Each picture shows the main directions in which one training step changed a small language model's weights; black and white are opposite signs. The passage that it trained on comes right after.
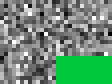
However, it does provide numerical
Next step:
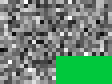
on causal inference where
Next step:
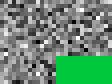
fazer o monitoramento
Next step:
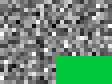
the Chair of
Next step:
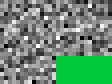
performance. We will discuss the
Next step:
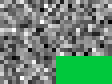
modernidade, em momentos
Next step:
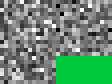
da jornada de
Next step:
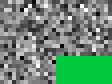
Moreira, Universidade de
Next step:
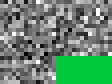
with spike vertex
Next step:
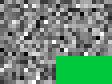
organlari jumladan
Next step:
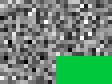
ilmlari bo'yicha
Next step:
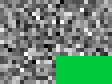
Lie bialgebra in
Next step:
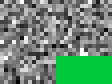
2011. Disponível em:
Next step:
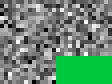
algebraic groups, we have the
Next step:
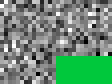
место в ряду
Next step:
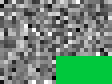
понятие с
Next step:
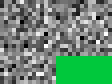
molas não apenas
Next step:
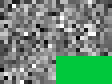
zal aan de hand van
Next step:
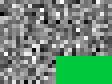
bo‘lish jarayonida
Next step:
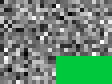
category $\c$ is a
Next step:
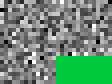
reduzindo perda
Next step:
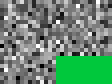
n'a pas pour
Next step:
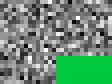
historia del país. La
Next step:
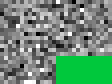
le théorème
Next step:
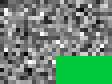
=1$, represents a state
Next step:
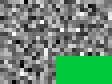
of creative thinking
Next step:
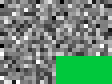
upper triangular operator matrix
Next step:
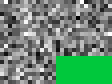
or equivalently a linear map
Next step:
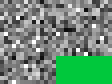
and which depends solely
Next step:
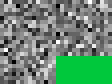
is essentially surjective and thus
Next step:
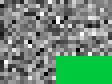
potential energy of the chain is
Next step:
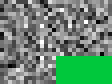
estudo foi desenvolvido
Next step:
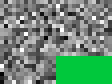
odd, and $\sum
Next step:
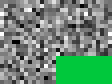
amalgamée de
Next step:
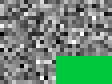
quantifiers for ordered
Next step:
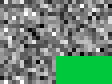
Revista de Educación
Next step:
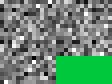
again parameter rigid.
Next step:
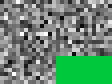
es una representación que se
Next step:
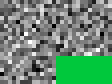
the relative components of the
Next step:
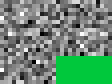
saqlaydi uni
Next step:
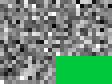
de discuter,
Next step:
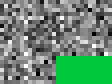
typically employed at
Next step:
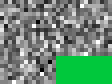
the trace sense, the embedding
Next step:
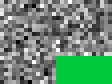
Qori Hidoyatov
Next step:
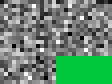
la Península
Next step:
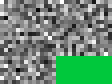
Dan Media*,
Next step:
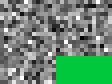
after reviewing the literature on
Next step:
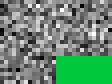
localization formula, characteristic
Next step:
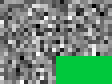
Tocantins entre os
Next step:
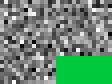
componentes de la Educación
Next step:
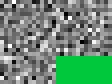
суд олдида
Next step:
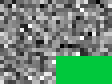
Сопільник Л.
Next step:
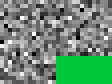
and blow-up solutions
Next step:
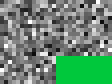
serta angka usia
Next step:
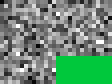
Stratonovich integral.
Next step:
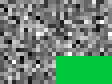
olib borgan soha
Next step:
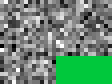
on a preliminary version
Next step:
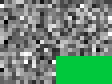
Imlo, tinish
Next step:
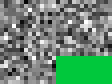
ont été tous
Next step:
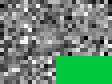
matrix entries. In particular they
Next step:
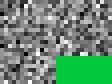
In some cases, the information
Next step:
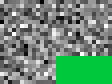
\bar \alpha$, we
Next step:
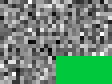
in I. (respectively
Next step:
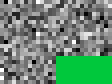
with $j \in
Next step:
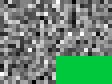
a nontrivial solution of the
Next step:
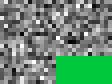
in the cyclic ordering,
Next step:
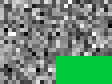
IID (and hence
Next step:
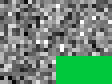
standard metric $|g|$ on
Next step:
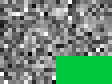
orders clear from the
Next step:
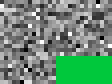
точке С, где
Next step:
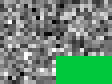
formulas.\\ We have to make
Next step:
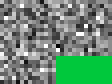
\ne n$. \par
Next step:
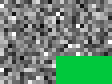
студенческий научный
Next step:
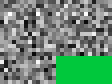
sinonim tarzda
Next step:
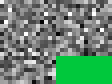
ganti. Fasa ini
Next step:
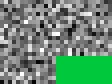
also a proper coloring of
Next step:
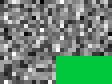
la ancha plaza un
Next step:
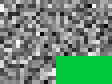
данных явлений
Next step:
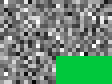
structure $\M$ on
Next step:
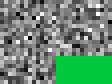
- jamoatchilik
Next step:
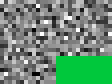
Brasileira de
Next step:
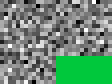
na remoção destes.
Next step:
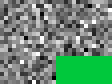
The data that support the
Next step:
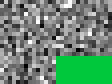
Esta publicación se
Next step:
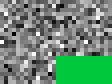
and UFLS
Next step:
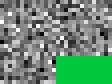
"Dirac operator"
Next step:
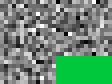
nafaqat badiiy
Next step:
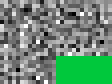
= \pi_{\mathrm
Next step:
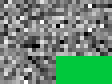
and has some good regularity
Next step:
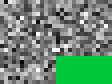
right or a circled
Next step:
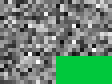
is known that one can
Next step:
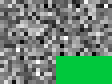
19 anos ou que não
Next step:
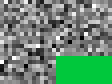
for the symmetric order has
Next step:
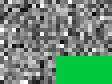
pressure function satisfies suitable
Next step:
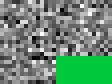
fue 3,08 que la
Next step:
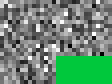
o anonimato.
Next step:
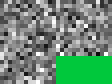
model is therefore particularly well
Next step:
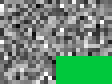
even power of $t$
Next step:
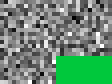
nobadiiy matn
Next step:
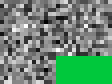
\left( {\rm
